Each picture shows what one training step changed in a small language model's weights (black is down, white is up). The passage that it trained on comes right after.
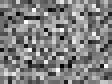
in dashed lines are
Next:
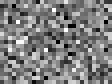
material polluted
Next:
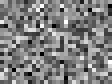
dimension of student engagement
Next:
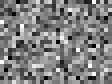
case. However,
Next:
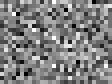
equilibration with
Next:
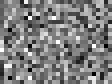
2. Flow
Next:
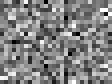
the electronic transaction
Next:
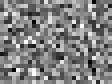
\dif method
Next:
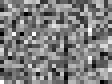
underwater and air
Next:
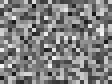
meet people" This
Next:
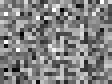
Academic Research*,
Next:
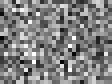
be transmitted by
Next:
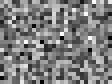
paper on Road
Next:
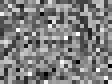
typically smaller than
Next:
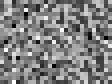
to a vertex
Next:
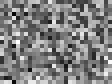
expected since the rotation
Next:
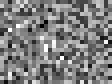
The maintenance of
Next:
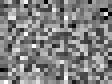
the potential for the
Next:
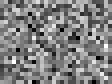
thrust coefficient
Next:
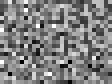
of the matrix using
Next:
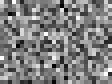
case, we will
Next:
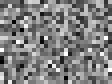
exploitation, and
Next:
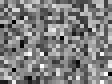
electrons induces the
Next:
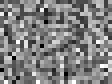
sensitive to the change
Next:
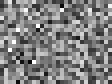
of quantum states.
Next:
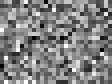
the bar parameters by
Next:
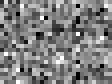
Confidence Level
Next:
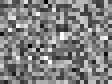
the spectral function on
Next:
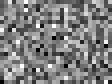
of a complete distributed
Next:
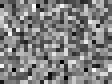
through IVF
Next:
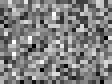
was revealed from the
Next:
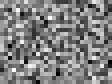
It acquires
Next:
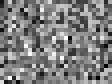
where we set
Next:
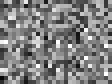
the PP
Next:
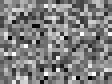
setting. Unlike
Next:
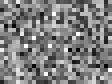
can occur either independently
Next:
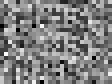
proof follows directly from
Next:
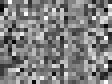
and A.
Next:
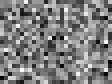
In a simple
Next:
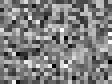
collected the data.
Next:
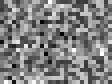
indicating that the
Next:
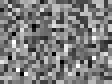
organization or entity with
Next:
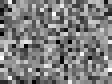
is, the parameter
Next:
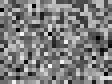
proposed solutions fail for
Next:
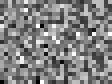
of chromatographic
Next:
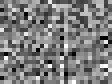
containing the best
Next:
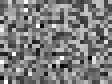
of the gas and
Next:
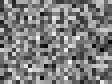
used to refer to
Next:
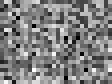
recommendations in the
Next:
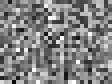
\% for the energy
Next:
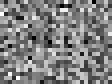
N \left(
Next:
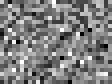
electron and muon
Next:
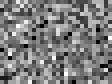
The asymptotic behaviors of
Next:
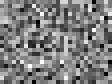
construction of knowledge occurs
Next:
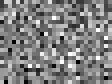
before cooking
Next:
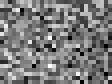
Such principles are
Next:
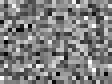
\BibitemOpen \bibfield
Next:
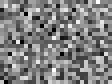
was previously computed long
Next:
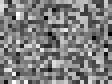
worst case and
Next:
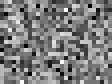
is no room to
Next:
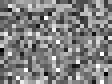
circuit is designed in
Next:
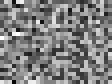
also reduce the
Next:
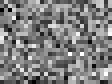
sheets and two
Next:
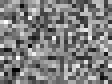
strength = 57
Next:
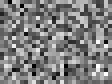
a most probable
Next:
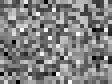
the world causing
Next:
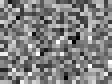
eigenstates of the
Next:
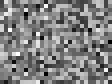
to the network depending
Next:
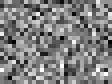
a continuous manner.
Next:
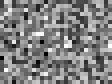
to leave
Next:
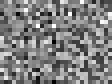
study of the phase
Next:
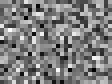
(out of total
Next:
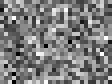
which can occur in
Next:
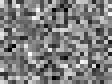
that they allow any
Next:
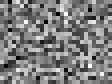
density vector. The
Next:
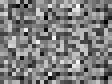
the night side
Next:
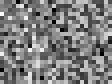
have shown that using
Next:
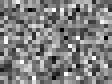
threshold}, J.
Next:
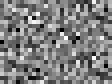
time synchronization
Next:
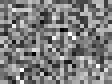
commonly experienced by
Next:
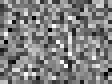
thought are applied
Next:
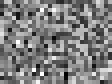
new situation and in
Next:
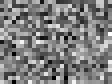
held responsible for any
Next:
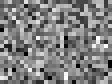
a region of interest
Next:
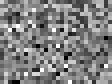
$\Lambda$ changes
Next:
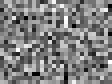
system for such a
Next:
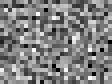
these results.},
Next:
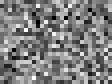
male. Upper
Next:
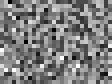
order in entropy)
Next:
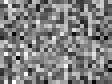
those that can by
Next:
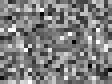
matrix representation, we
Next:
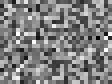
after dental
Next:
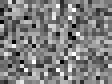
is transmitted as
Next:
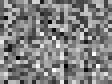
share a secret
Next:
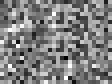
we return to the
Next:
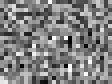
strongly anisotropic
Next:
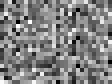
method from the
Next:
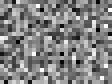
⁴ [Open
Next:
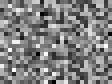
leaf extract as part
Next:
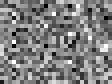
variable D , which
